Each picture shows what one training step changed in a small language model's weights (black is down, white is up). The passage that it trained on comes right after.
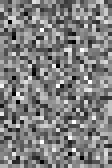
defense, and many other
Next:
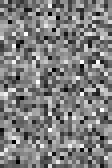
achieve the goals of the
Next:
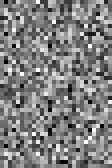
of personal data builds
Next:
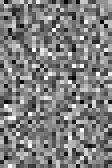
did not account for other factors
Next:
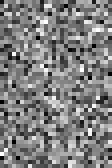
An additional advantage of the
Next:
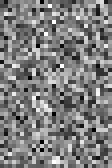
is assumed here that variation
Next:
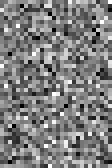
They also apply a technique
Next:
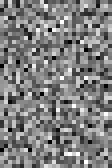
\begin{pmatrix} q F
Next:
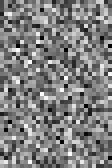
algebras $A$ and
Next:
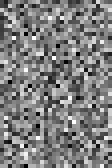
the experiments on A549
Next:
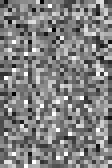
is certainly helpful for
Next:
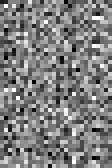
Data Curation,
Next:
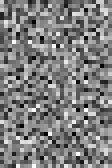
points there for which the first
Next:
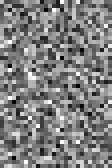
a manifold $M$ is
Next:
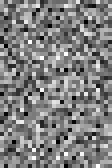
value, and there are no other
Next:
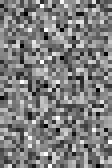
that ability, gender
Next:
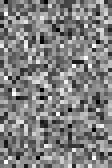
in this paper are formal
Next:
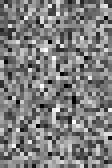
utilized by other vehicles
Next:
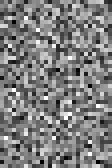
they, who determine what
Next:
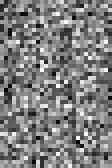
focused format suited
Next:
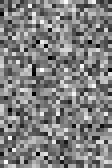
caliphate, their
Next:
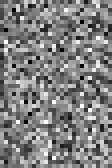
in developing advanced
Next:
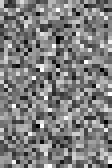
that I recognized,
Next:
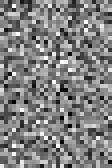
management accounting platform
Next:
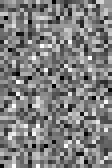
thus always needed support
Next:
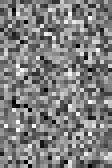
if the temperature-entropy
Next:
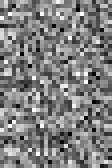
Basin – 2 MV
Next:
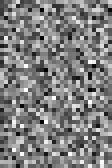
integration of the expansion
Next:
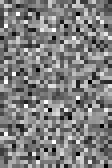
on which some key aspects
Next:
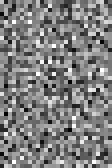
and the importance of image
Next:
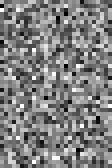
further investigation into the potential
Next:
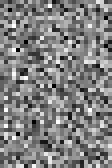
be logical on the following
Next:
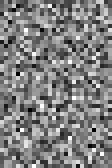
increase in the first phase and
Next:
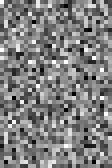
with $\tilde{J} =
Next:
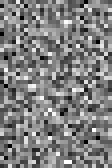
in Crystallographic
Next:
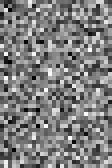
substitute for this estimate by
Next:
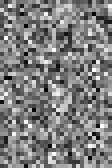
the roots of the equation
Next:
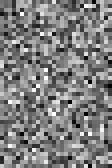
special examples, which nicely
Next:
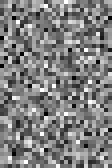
\end{rem} As
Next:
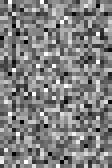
\end{split} \ee
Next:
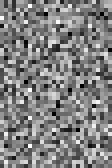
the vector-valued function
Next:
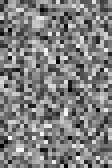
faces which are solutions are
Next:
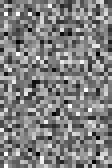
on particularities of the problem we
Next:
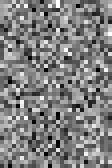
the child has had similar
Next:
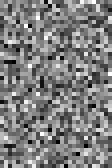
However, if we decide
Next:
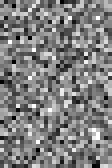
5. Aquinas as
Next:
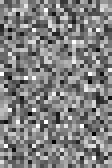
city is not a simple collection
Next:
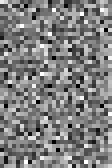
will) always assume that the rank
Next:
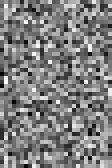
for two weeks or set
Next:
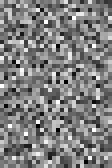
modal value or mid
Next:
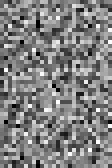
in nodular glandular
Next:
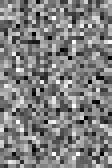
folk medicine.
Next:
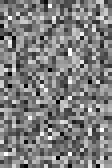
inner mappings consists of
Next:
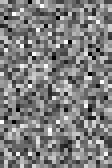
with the supremizer method
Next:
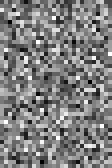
service. The third and final
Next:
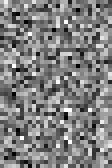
$ \my.$ Then
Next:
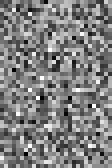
by the inequality $$\log
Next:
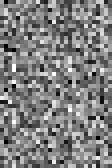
of points of the finest
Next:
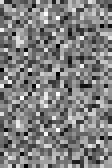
these adaptive gradient methods
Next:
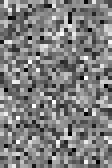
manifold of dimension $n\ge
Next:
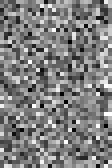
integer $n>1$ by
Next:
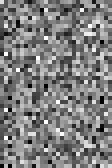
with involution, given
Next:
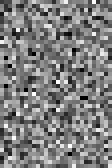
set of *N* different elements
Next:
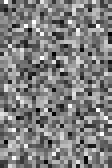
to the widespread use
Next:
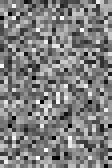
it in to single dataset by
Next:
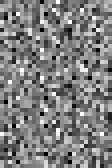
E., Sekkat,
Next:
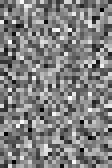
concern - (c)
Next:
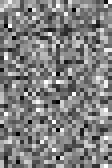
even dimension respectively; Type
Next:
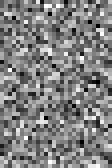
There is significant association between
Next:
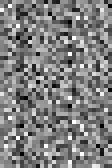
he establishes the Key Lemma
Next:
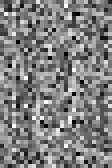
ratio clearly indicates that the
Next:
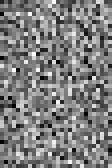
cells generate the same cell
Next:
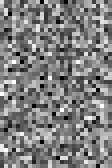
ships and reach the
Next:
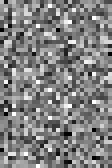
H and OH are placed
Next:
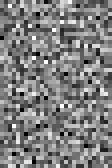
0, \end{eqnarray*}
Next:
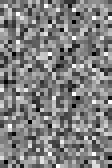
7. Calibration curve
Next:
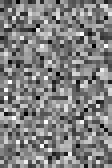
We focus here on static problems
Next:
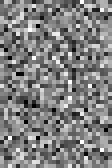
credit to support their
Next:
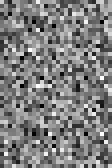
we need it to identify the
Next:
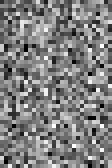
through a similarity reduction to
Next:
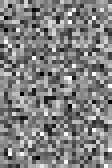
of hAPP transgenic
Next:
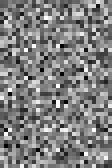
this case its norm is given by
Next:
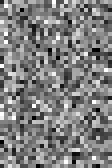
Color Image
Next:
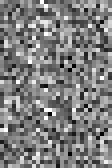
let \begin{equation*} A
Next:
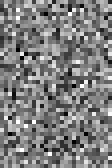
handle curved boundaries
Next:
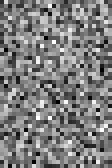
tactics or with algebra
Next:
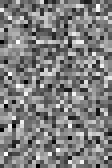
this study: (i) length
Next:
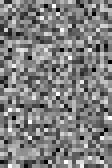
denote the corresponding shifted pairs
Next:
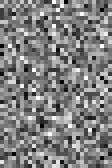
of $(\vect u,
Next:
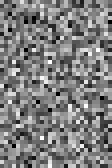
applicable to our cases.
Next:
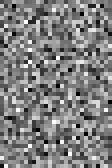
and only if the function $$
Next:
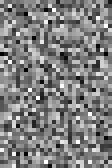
a point $x\in
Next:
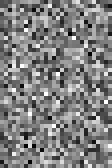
also weak correlation between the
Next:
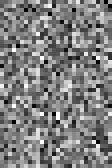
also provide additional dimensions and value
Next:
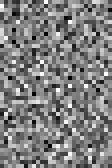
current status of the
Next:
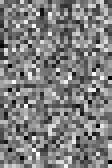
for the corresponding $K$
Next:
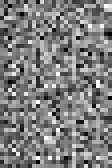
parotid gland with
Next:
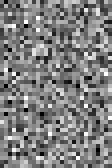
can be represented in the form
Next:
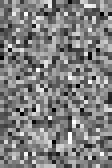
from employers, are creative
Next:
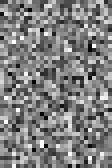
The amount of SOM
